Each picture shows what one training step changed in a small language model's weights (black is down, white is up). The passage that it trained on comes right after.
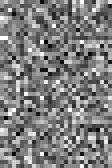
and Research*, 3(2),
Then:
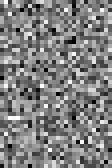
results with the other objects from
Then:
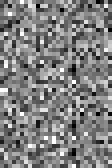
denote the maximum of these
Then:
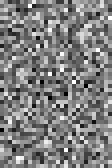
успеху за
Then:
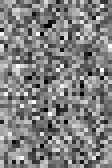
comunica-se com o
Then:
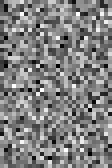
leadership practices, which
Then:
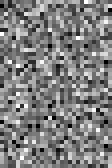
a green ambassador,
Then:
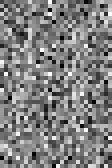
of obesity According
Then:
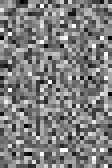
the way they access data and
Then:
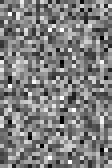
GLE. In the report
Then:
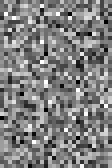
kiradi. Shu bilan
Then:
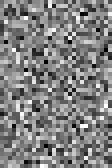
decision was based on the
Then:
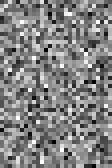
Consequently, bullying
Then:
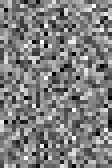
the current technology, numerous
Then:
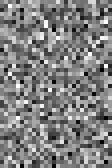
fluctuations tend to
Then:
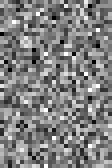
la construction du bilan social.
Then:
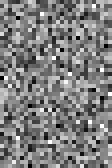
Work Experience
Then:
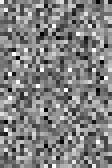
understanding of teacher
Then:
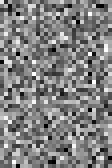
became standard treatises,
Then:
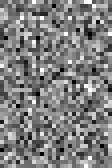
responsable dans un monde
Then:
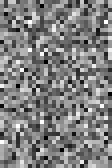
to build an ethic
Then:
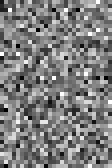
de uma Política é a
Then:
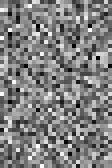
справедливість та
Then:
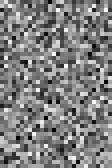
displacement graphs of
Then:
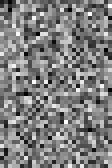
*Environ. Technol.*
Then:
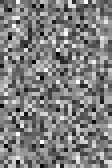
Ψ Muammo
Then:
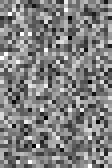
obtains $p$ via
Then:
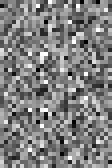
of light falling onto
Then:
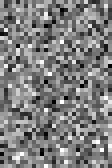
oldini olish; -
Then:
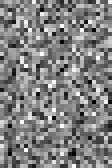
describing the winding of
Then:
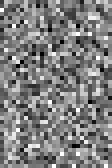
de 0,23% pour la
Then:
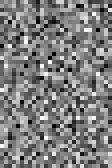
at a given time. The
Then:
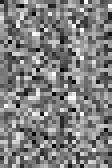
along the Grassmannian
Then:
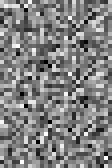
on code procedure for
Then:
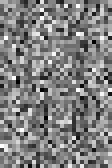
attractive sectors
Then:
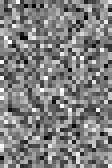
different frames. As shown
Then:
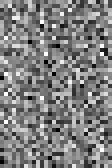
purity and balance.
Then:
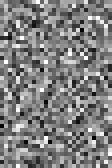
qilish ne‘matiga
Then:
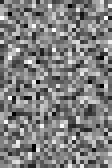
For example, the failure
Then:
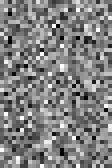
реалізація усного
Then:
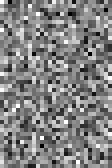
is created by a pair of
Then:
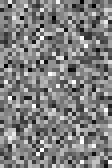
crisis**, the main
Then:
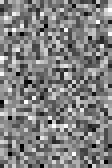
models, therefore requiring less
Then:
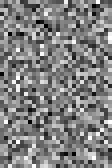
and thus, we draw
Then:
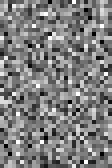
Agriculture Census
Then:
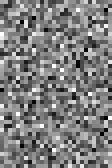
that neck injury
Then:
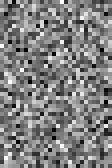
Barata; funding
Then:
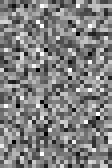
psixologiya fanlari
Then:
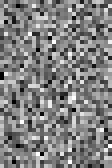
information about the tested system.
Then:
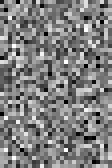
género, hacen
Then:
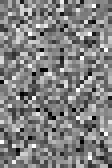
k}+\lambda {\bf
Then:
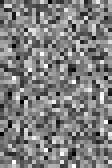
determine the economic characteristics
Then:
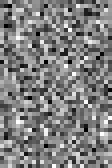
acid (10%) and water
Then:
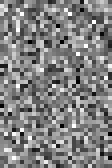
histogram equalization and its
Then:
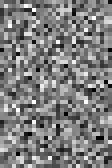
of simple regression analysis on physical
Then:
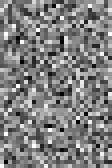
that reason we had employed
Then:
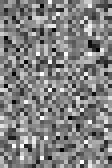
needed to be changed.
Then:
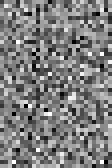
LOS and the rotation
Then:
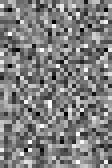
added livestock
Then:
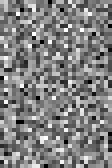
most accurate suggestions,
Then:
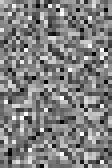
appears to be a neutral
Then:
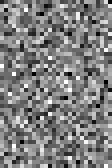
(RSE), voie
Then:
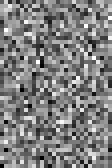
that agents exchange information
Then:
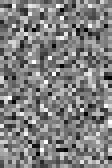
there may exist so called
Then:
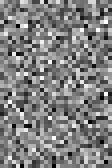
fluctuation in the
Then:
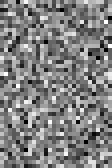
we have introduced can only be
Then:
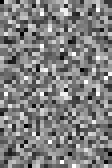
the effect of Galactic
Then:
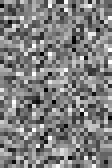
varying water temperatures
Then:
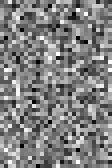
after both pretest and
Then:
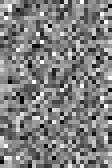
purchasing decisions.
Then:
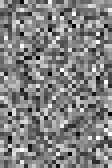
address range of which is sent
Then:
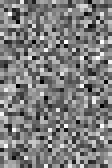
significantly reduces mortality in
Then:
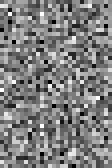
faces in the European
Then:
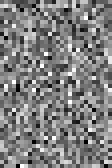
of our usability evaluation,
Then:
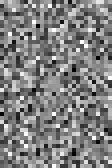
The importance of conducting these
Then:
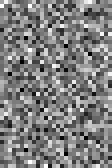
world indicates that educational
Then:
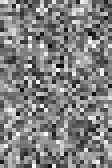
variables: formal institutions
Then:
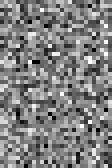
sont la principale cause
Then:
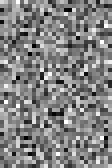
has also grown consistently and
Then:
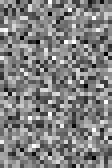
samples made with different materials was
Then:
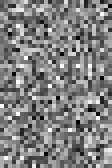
informações sejam
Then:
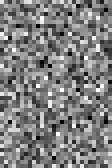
a challenge for modern
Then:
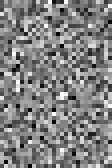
There is no significant relationship between test
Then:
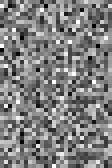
into a product of integer
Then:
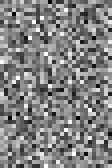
is accounted for in the
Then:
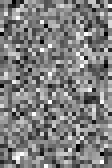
kim yordam berish
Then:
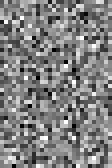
on its clinical and
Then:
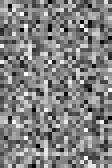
need to ride back after the
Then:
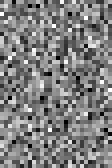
fase presencial del
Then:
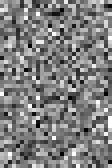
the functionality of a single
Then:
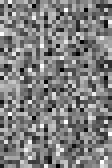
as is desirable in
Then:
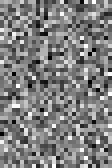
find ways to distribute the
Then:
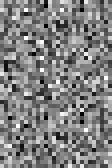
pulse-rate and
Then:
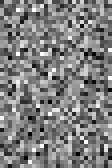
Flanagan, J.
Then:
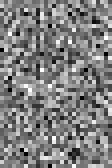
of a real being is not
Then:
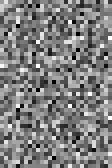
local model, a region where the
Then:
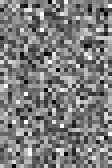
hope and excitement; but
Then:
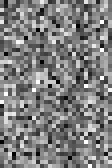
device, installed the
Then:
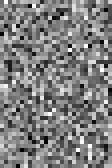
Land administration,
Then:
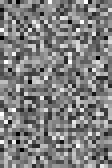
and impact across diverse
